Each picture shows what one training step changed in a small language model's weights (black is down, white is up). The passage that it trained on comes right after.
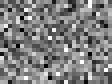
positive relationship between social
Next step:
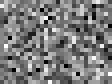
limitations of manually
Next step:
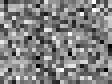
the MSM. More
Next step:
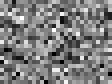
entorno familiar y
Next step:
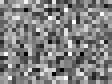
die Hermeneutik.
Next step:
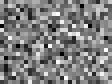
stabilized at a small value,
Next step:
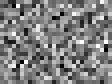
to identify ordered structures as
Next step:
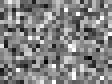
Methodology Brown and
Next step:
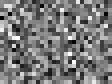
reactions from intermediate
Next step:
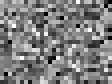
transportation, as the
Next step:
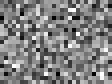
study targeted a group
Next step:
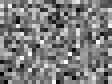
Marketing, 3- la
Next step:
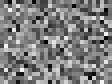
Signature] Given the
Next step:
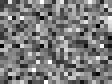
be advantageous in
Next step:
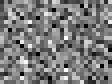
assumption that the true model is
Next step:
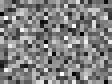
substrate. %
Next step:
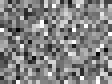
que vivemos*”
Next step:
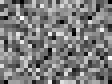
and urban cool
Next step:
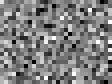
estende ao campo
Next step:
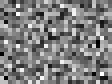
needs of individuals and their
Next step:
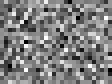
Khaykovich {\it
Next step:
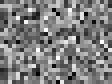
occupational areas of
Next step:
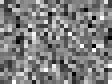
" replied her
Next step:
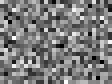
makes the two spins
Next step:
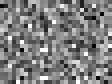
physical and behavioral
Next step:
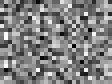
Die Regressionsgerade
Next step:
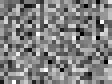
publicly displayed to
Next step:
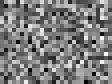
new features of their
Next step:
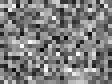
of 145 access to
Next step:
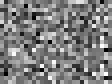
the surface density of the disc,
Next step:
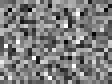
even though a relatively
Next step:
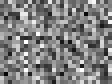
and reflects communal
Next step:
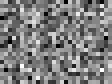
на скорочення
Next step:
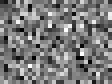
patients with stroke was
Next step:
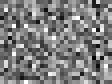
und Tools einen
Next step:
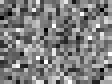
competing effects. In the
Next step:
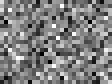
In this paper, a
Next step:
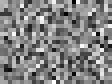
a major topic for
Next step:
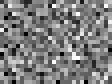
position, momentum and
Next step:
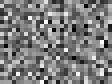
ensure data protection
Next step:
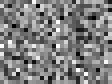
cation and the corrosion
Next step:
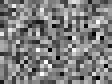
tashkil etish,
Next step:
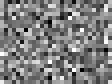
$n=4$ state and for
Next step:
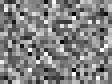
НС. Це
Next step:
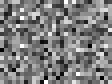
\newblock Reversible
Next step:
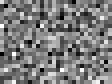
states. Note that the
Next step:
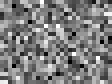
obiectul mai
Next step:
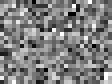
However, in the reactive
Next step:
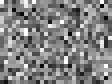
из *Ferula*
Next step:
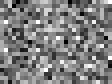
& Refrigerated
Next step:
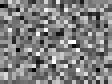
the $\ttbar$ and
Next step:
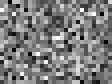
за красное,
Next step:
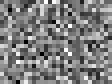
the Poisson's
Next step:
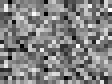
при НИМТ
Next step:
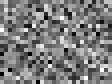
official aspirations,
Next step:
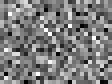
best recruitment
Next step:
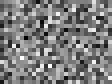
desenvolvimento do
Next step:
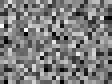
distant accession were
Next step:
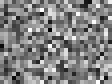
EVs continues to
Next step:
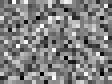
mechanism. This will
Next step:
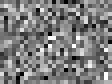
that, in FCC
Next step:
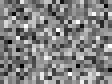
da resistência
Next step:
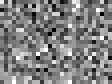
is the determination of the light
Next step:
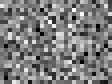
behind sufficient residual
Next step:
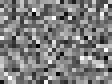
on an effective theory
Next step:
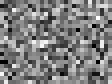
materiales y culturales del
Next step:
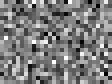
solution of manganese was
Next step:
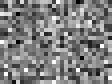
the bifurcation point and
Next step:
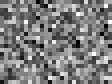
an energy source and a
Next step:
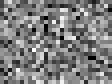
together with the functional
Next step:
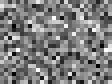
learning process adapts well
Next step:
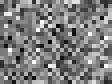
also. In fact, for
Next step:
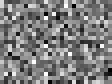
the normal fluid component
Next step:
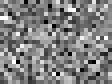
from the diagrams to be
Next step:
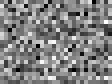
que aproximadamente
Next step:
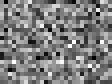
predictive models is done using
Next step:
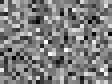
food. They also
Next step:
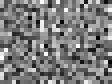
parte, no piensa
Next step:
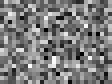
difficoltà di
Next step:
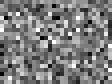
has just enough bandwidth
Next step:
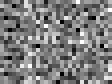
Science, Olabisi
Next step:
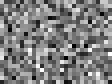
bit more professional
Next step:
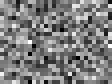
dynamics, wake models
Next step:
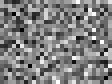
of their involvement. This
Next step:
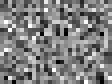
the experimental results of
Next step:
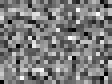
los niveles de
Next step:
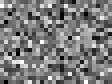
states acquire a small
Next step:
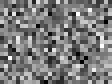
it affects negatively
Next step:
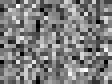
study). - 2) The researcher
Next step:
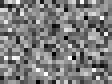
durchgeführt und
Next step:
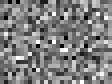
United States, then following
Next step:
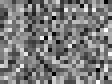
pairs is equivalent
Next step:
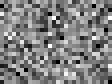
be at 5.2% of
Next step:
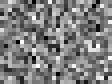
with the legal aspects
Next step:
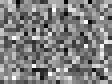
from the \tess\
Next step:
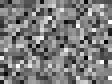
pervasive but also here
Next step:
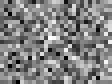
task exceeds the
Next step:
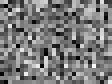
paling besar
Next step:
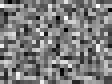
computational cost relative to that
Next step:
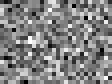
do Festival no link
